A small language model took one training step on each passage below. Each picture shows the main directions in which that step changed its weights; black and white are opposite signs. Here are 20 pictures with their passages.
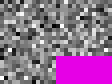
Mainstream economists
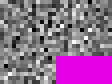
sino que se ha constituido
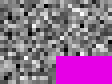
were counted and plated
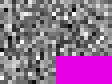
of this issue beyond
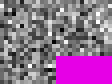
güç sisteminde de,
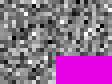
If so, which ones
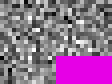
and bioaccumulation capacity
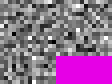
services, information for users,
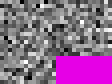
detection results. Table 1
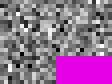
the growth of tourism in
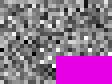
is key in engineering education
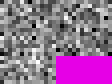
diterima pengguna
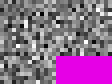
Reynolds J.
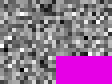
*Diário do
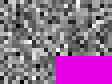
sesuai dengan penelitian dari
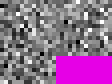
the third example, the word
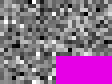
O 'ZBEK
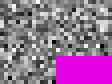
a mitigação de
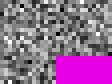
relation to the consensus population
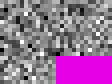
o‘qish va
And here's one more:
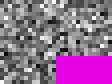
dados de entrada
